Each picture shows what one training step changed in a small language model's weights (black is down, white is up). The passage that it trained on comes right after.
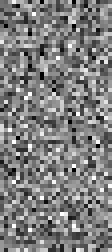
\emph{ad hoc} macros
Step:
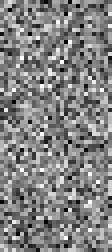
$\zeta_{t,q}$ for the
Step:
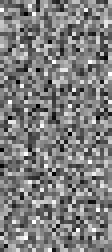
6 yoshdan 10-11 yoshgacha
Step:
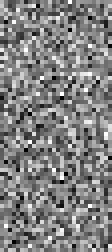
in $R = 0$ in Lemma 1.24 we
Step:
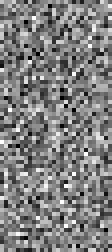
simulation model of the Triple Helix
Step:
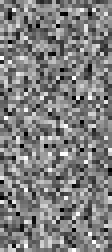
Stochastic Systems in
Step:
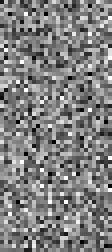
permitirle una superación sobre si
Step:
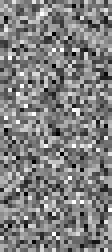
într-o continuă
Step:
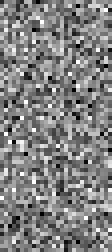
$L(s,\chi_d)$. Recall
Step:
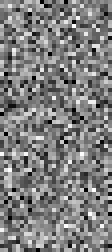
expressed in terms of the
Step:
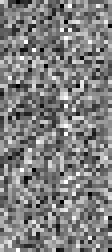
$Y$, $Z$ are LCTV spaces
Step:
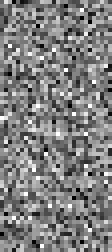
non-canonical Hamiltonian
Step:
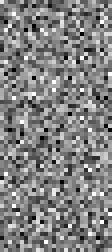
innovatsion texnologiyalar
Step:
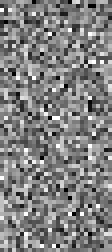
схеми; E_{dh} –
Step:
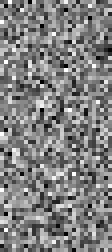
que socializa y consume el
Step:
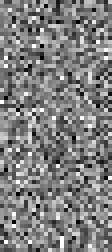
a provocar la división y
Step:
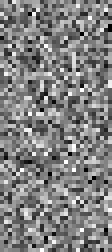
for the development of medical
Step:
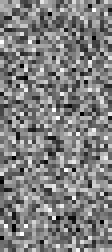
of residually free groups is
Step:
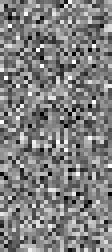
nodes we define an involution ${\cal I}$
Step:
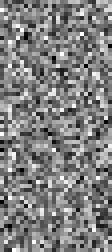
University. In *Partial
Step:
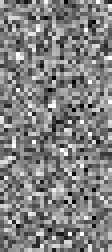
space of a sphere at an odd
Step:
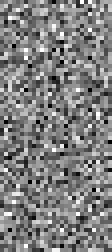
function $\varphi$ is required to satisfy
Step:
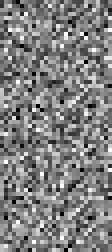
is the target meeting
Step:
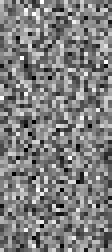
48,2% ини ташкил
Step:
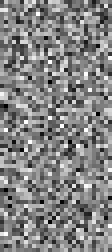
для функціонування
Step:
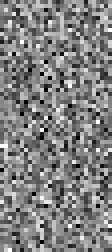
студентов. Все
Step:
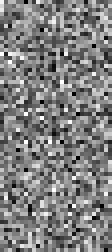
$a\not\in \Gamma$. This is an
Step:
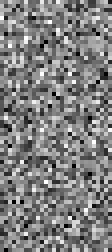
últimos tiempos de procesos
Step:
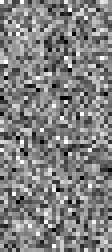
family of Calabi-Yau structures
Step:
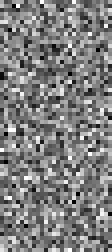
V(F)\vert, F \in {\mathcal
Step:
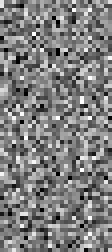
of the system exponentially convergent to
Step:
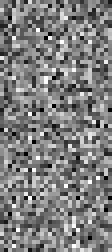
bir kamchiliklari bor.
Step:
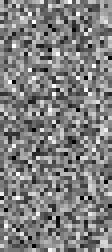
able to diagonalize the system and
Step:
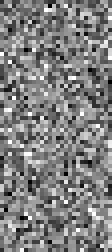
$\widetilde A_\phi \cdot g$. If this
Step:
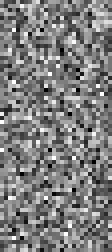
тажрибалари Ингичка
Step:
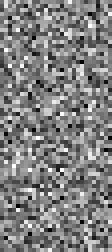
etadi; tadbirkorlik
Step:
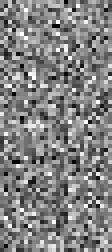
\end{eqnarray*}% Again, similar
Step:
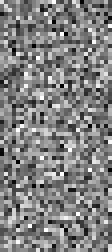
$$ gives a relation which is a polynomial in
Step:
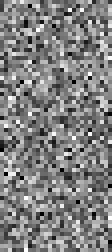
In this case the sphere $S$
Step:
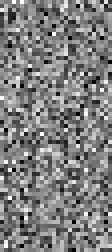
is called a \it Fried
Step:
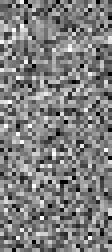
total probability formula. Note that
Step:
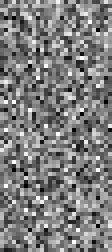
варианте склона
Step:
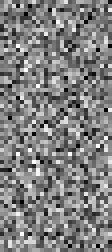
natural and social sciences/ 2023/
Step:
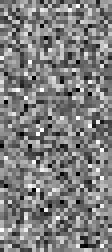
разделенных пополам
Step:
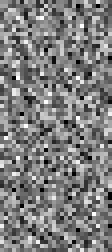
нақши аввалиндарача
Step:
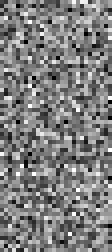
opera\-tor of the fourth order
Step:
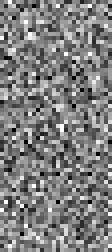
of $\Sigma_g^m$ (which
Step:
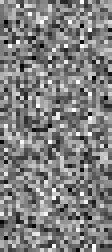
open doors. The reflection and
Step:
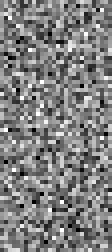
is large, with high probability
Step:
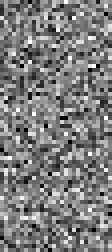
haqiqiy ega, olmoshlar.
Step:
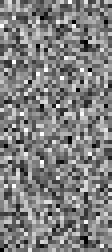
платна реклама у
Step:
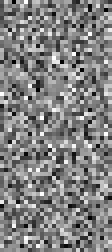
results showed varying degrees of
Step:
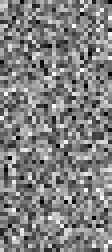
number of odd compositions of $n$,
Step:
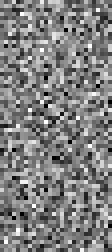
эквивалент. Что
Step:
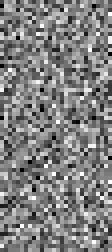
Mestrando no Programa de
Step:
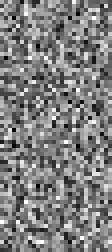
– орқага чолиш,
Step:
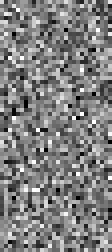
and sharp bounds provided, by
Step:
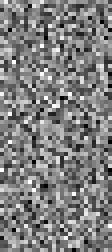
as straightforward. In the
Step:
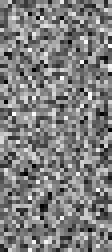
Anonim, 2022b. World
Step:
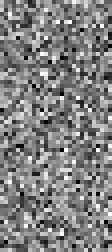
satisfies $p>p_1$ then
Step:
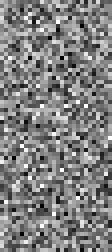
we need to consider the behavior of the
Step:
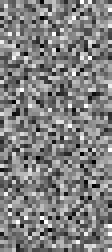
study the arrangements associated with
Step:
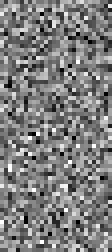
\qquad \qquad \tag{2.5}
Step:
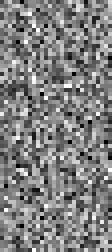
ҳаракатларни амалга
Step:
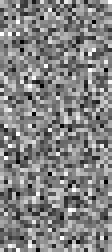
o'qiy olmaslik,
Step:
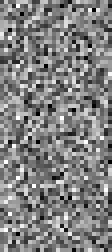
$B_\alpha \rightarrow B_{\alpha'}$ is
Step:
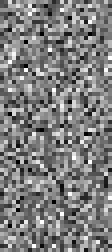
orient the objective such that convergence
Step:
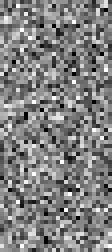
a esos bibliotecarios a
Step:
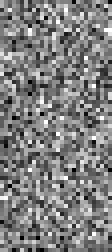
Curiosidad por nuestro más
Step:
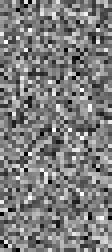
darajasi sezilarli darajada
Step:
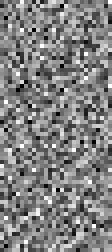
+ \alpha_2)\right)$ satisfy the
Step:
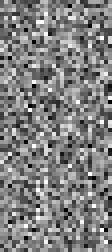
R. Van Der Vorst,
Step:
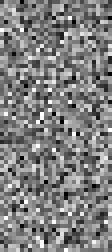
Giyerapol shahridan
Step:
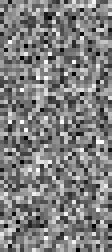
kemudian pembentukan
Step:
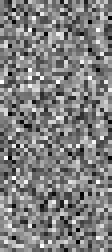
muhim tarzda yuzaga
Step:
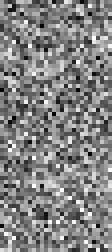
Навоий асарлари
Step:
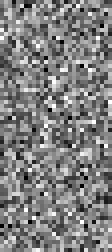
British Law or How
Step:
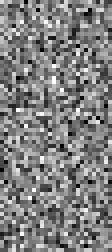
\cite{Ta}, is proved differently and
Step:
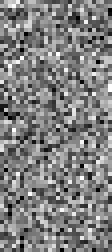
stets und überall kultiviert
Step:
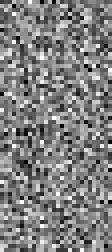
Миколайович** –
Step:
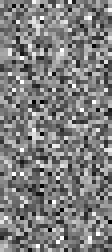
И.А. Контроль и
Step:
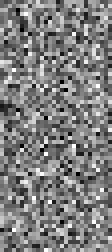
кузатилган дарёлар
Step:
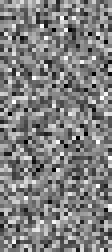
perlindungan. Perlindungan
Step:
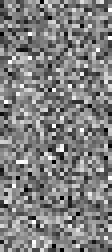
there is a $y\in T(V)$ with
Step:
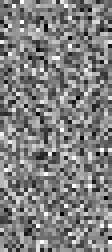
Roman economic complex in
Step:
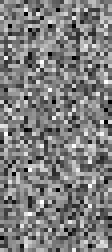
por abordagens distintas,
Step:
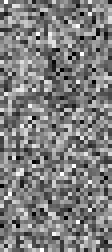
in this study. Key words:
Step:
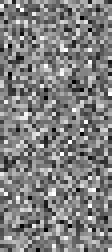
the student can not ingest "
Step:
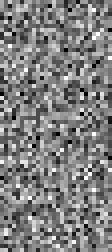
in the literature besides
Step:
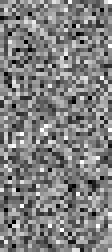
to {\em belong} to the invariant
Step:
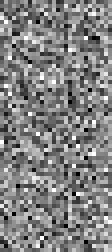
\mathcal L(\mathcal K,\mathcal H)$,
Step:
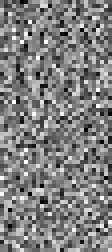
[6]. У результаті
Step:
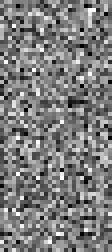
1 for sufficiently large $k$ and
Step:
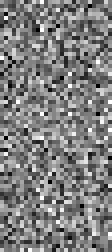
zarur bo'lgan qo'lay
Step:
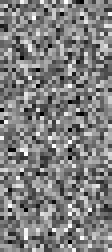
при сочетании этих
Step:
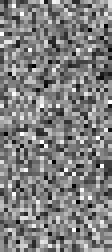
has no independent set of size~$t$.
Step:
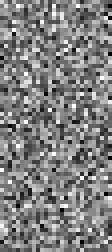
Research for Empowerment in
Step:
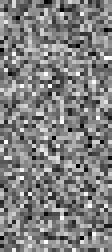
density function to a terminal one. The
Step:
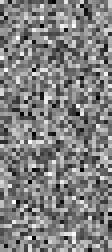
gramer çalışmasını
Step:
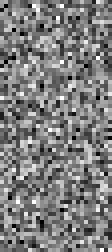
harakatlarni amalga
